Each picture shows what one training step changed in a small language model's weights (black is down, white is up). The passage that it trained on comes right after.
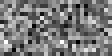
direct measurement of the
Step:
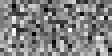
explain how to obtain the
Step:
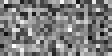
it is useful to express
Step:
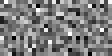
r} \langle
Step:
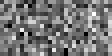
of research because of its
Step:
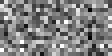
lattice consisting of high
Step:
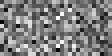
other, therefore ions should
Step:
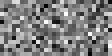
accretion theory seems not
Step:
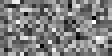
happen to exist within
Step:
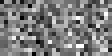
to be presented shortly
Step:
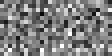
parameter therefore controls
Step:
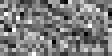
the amplitude of the pulse
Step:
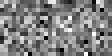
where $A$ and
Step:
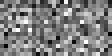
something else.
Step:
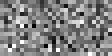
diamagnetic effects an increase
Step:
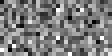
in the Fourier integral and
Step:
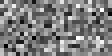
and higher harmonics
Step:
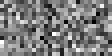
that -- depending on the
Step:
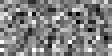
are few previous studies at
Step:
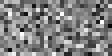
instability depend on the evolution
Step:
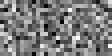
Impact on
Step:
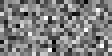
improve the efficiency of the
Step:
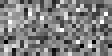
reduced mobility. Here
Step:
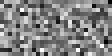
spontaneously dimerized
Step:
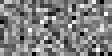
saddle point
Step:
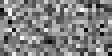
adhere together and form
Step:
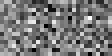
is quantitatively significant in
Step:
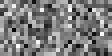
and also with the Department
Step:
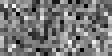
to the upgraded
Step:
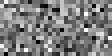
thus both spectroscopy and transitions
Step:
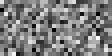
phenomena in di-jet
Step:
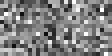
the right panel corresponds to
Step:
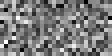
this paradigm,
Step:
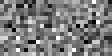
of a molecule has
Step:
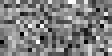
should be of crucial importance
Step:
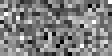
the radio resources,
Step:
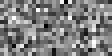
brown dwarfs
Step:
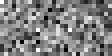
The work was supported by
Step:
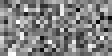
recognition by
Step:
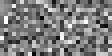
by following a ramp
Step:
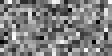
we explore the structure of
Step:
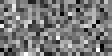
Elsasser number
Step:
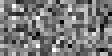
as a local probe for
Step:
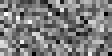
the derivative ${\partial}
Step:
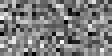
these two vectors.
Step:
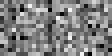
{journal} {\bibinfo
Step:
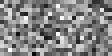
gravitational contribution is given
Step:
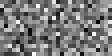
set of uniform pixels
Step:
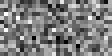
the Clifford's
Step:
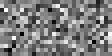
vector space allows us to
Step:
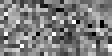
retrained for two
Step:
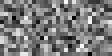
6$) is characterized by
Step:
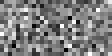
novel OAM beams of
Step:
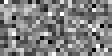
pt}$, restricting
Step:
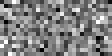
represented by the approximation,
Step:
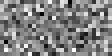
respectively. In both plots
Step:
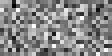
neutrino sources can also be
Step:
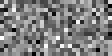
Fisrt there is
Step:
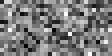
current ranges; transitions between
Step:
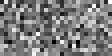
on the gas volume density
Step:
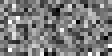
a deficiency of structures
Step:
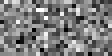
cranes are
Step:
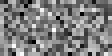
deploy the systems in
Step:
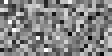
electrically charged rotating
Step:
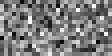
with the BEC
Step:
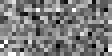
state virtuality, the
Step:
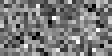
used for large scale
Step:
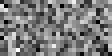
defined by time rather than
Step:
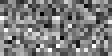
for better inspecting
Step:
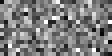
multipath time delay per
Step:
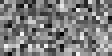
of large field user
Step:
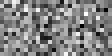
superconductivity. However,
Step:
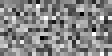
improve algorithms implemented developed by
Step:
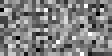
size of one string
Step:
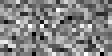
might differ significantly in the
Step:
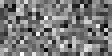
of non-thermal
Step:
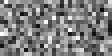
LMC. We adopted their
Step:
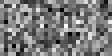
stated that in these
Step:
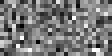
in which the system is
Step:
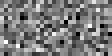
from studies of cosmological models
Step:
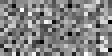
contributions from background sources other
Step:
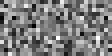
excess rate of return function
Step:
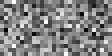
inversion symmetry, preserving
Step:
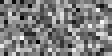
to the amount of
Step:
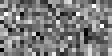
the bulk metal of the
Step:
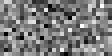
is the regime of
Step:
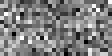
the plasma epoch after the
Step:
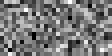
they are constant in
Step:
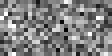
compilation, decomposition,
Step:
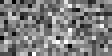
to compute a model
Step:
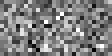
more complex target distribution,
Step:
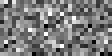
awareness for
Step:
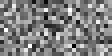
LTE uplink system
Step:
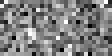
top of a dielectric
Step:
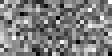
motion of the magnetic moment
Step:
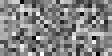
mechanisms involve disorder
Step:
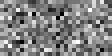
are sufficiently large,
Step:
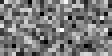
resulting in a broad distribution
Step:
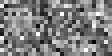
When the BU
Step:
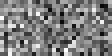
examples, that however are
